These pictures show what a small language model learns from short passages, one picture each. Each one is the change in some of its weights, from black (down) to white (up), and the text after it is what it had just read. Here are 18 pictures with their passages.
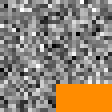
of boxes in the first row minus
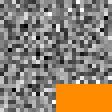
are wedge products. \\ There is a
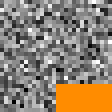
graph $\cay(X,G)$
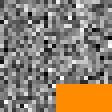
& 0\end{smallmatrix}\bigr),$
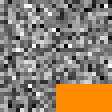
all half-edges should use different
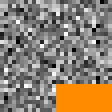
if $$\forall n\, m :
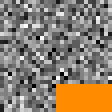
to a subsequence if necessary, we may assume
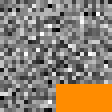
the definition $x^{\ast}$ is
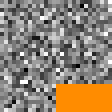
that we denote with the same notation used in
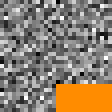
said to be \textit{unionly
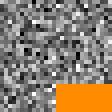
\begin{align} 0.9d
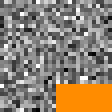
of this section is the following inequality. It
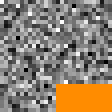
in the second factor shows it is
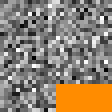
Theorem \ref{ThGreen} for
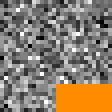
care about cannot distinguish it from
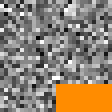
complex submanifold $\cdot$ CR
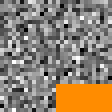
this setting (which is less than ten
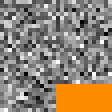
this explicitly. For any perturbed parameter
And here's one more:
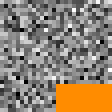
or noise (note that $f$ and
